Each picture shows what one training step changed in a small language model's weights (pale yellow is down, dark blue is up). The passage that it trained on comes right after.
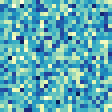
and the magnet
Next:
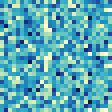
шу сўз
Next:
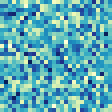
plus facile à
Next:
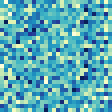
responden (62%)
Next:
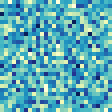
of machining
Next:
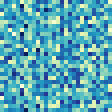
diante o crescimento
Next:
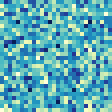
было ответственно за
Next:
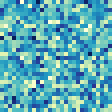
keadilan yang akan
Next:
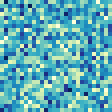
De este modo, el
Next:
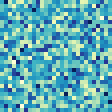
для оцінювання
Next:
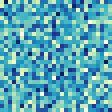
revisão bibliográfica
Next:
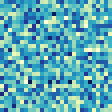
curso de Pedagogia
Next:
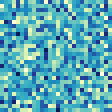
será sintetizada
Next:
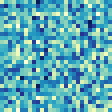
rivojlantirishdan olingan iqtisodiy
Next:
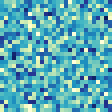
mis kerkisid
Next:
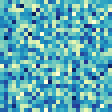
Ssc Surgical
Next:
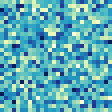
of Pediatric
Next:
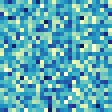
Debate Internacional
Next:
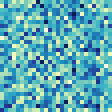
Restauradores de
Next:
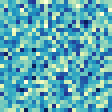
modern society,
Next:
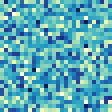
os nossos
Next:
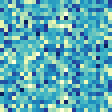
ella son necesarias
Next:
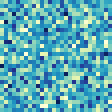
transformaciones factibles
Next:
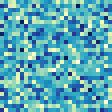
muammo sifatida
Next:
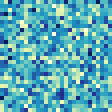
di wilayah
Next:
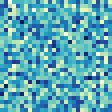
pode ajudar a
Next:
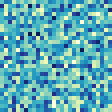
ko'yi, balki
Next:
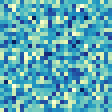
sur la filtration
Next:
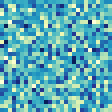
winst af te
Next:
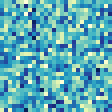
skalę tych
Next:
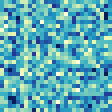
засобів інформаційних
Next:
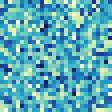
Internet xizmatlarini
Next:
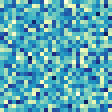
e dar assistência.
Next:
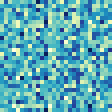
olib borilgan.
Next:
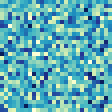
год. Доли
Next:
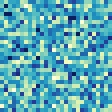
sean realizadas cada
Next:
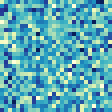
ve Fail*.
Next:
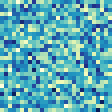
уларга комплекс
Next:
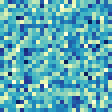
и др.
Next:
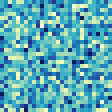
Tadqiqot maqsadlari uchun
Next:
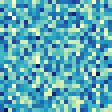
tarix” nomli
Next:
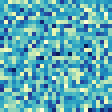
existência de qualquer
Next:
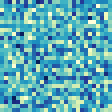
mit dem operativen
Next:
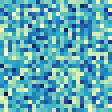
rivojlanishi uchun asos
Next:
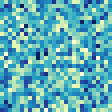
Ilyos qizi,
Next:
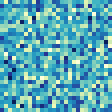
doğum yerini
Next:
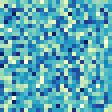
the surplus of
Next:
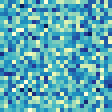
Medical Sciences, Professor
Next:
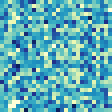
йил давомида
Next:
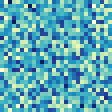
ham nazariy bilim
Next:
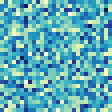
entre 0 e 1,
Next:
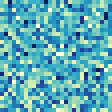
en termes de
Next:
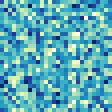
на садовом
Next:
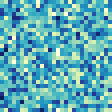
convient la
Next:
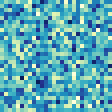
yanada rivojlantirishga
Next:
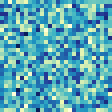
bo‘lib, u
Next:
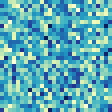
to analyze the
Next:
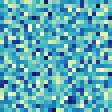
binnen het eigen
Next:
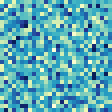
sont ou ne sont pas
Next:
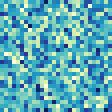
resilience: the
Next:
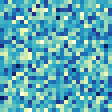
فیلم بر
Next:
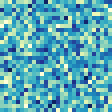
y políticos de las
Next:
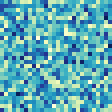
identificando también, que
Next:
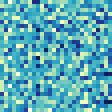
propósito de
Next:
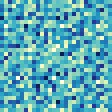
za odbijanje
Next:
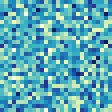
Auflage. –
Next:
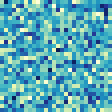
Es wird alles nach
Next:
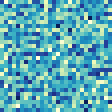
инсон умрининг
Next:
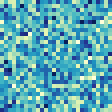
Edições 70,
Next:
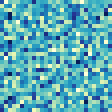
новой армии
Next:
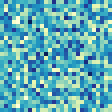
– yozuvchi,
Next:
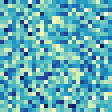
для обговорення
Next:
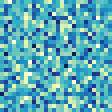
castellanas y
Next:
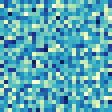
устранению этой
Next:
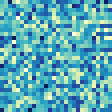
formation of the
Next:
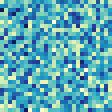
relação à utilização das
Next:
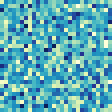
conforme exigido
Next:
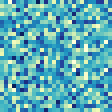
Zhao J.
